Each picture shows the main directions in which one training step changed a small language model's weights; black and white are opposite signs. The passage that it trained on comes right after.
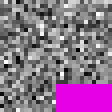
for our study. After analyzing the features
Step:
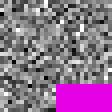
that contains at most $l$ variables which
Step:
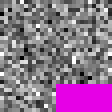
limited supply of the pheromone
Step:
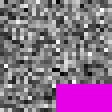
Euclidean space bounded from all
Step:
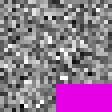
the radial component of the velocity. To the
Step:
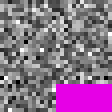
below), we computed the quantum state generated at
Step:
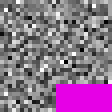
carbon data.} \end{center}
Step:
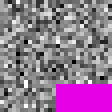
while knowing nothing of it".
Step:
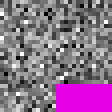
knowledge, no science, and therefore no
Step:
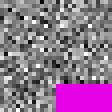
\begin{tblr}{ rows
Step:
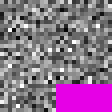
is transferred to any particular pixel in the
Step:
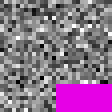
the AME emissivity,
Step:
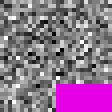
t$ (as shown for a single
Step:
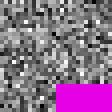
to finish. In this case, the
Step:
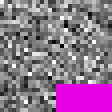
mobility by 172 cm$^2$; the
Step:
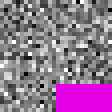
$4 \times 4$ lattice, indicating
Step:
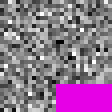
Construct the $n_\xi
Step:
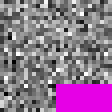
differential equation (SDE) which recovers
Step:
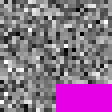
the three different sample holders. The
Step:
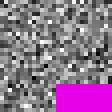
users. It should be noted that GNN
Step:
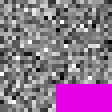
the $M – H$ curves reach a
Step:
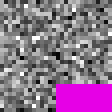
we need equal number of observations for the two
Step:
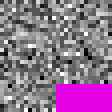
at the origin. The (black) overlap
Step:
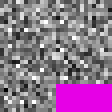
between the number of available resources and EDR
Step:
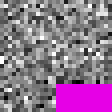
calculation of these effective interactions. In this
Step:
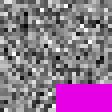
are linearly independent, the MP amplitudes are
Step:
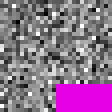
We then find, as clearly shown in
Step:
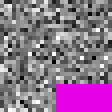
each LO port, which is controlled
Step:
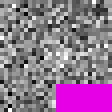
Center at California.
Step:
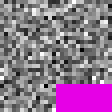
the domain of verification self.domain
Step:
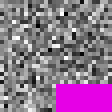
by algorithmic dependences or numerical
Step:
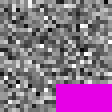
0.9m$ and leads to an
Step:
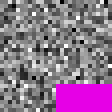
Dalzotto, {\it
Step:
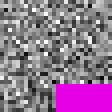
As the density of expanding ejecta decreases,
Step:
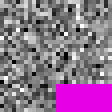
facilities, we assume that only the
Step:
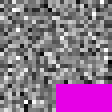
that of the medium. After this interaction
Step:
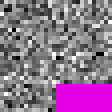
three acute angles of $A$, for
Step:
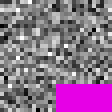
acting as an optical switch and {\red
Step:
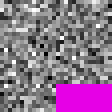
principle, this would be a good idea for
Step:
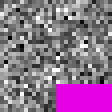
C.~K. Simoglou,
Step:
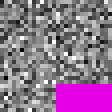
grid is displayed as an intensity. The point
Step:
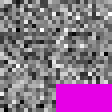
$a=6R_\star$ case
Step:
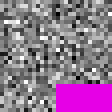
Indeed, the configuration that is favored by
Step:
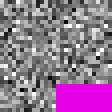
relative mixing index as a measure of the mixing
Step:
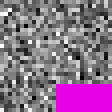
results imply that the rms displacement envelopes
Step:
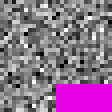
in this case. The final conclusion is that
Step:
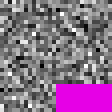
to the conjecture that for such background
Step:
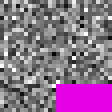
a smallest $0<p<
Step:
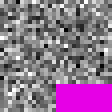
applied. In this Letter, we present
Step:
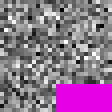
finer than the intrinsic resolution, and can
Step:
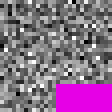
flat region ($z \rightarrow 0$ corresponding
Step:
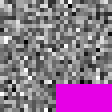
twice in deriving this average. These
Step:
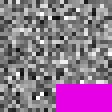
with observables. The mean-field shifts of
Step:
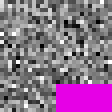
directions which include the time coordinate (with
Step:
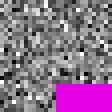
that it is possible to find a positive geometry
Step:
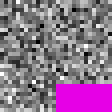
for control-affine systems and conservative
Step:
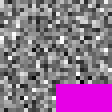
drawn in figure 3 is simulated in various
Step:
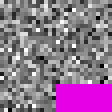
having a highly detailed and realistic virtual model
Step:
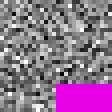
\epsilon_n(\theta) L),
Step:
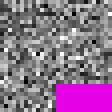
from $S$ to $O$ go
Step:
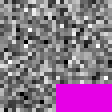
the compact domain. \section{Simple
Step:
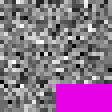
afterglow and prompt phase are consistent with
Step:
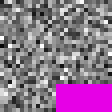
size of the total uncertainty. For distributions in
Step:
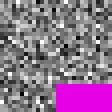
respectively. The saturation values of XMCD
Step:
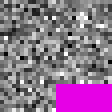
the predicted value of the most-dominant
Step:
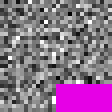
\cite{Bae10}. We choose
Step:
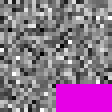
to be below a few keV for
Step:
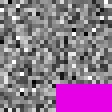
EU Human Capital and
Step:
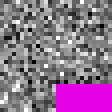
$a\approx b\approx
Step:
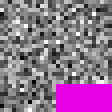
diagram of the model is constructed.
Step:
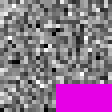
Los Alamos, NM
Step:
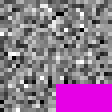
of the PL bands are intense.
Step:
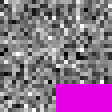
our calculations, we use a mixed representation using
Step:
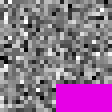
GQDs for current biosensing needs
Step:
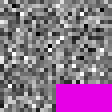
\end{equation} In order to derive
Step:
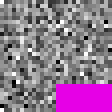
photon pairs and a scanning microscope
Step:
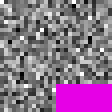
noise model considers the same velocity error,
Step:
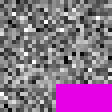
\mathrm{m}$) and $\Delta t
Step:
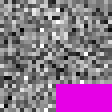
the bias window in which the transmission contributes
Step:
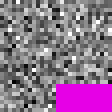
with azimuthal signal polarization
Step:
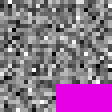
exponent for the correlation length falls, gives
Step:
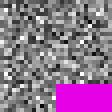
The off-diagonal blocks
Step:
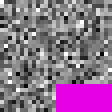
field $\phi$ (see text) for
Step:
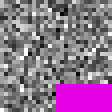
aggregates the opinions\textbf{
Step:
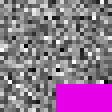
the optical metric provides a good geometrical
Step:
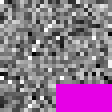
rate of energy used in the process by
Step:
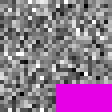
Inserting the series into the
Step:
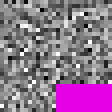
is the standard quantum limit [Eq.\
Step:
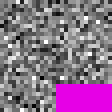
and GPT-3.5 turbo
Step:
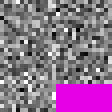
ensures a fair comparison with the
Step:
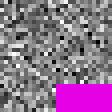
Hilbert space $\H_{kin}$ and
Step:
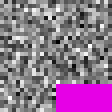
the actual simulated annealing, where only fiber length
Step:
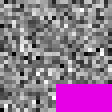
the next stage, the pre-trained
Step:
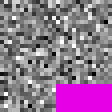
a platform for multi-agent modelling implemented in
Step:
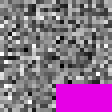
outputs from two different docking
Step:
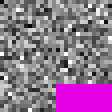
data are separately shown in dash lines and
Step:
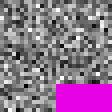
function. At the nodes, two incoming
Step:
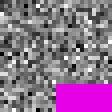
difficult-to-repair representational
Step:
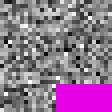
are different. Specifically, from Fig.
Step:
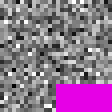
neutron orbits in $^{17}$O and
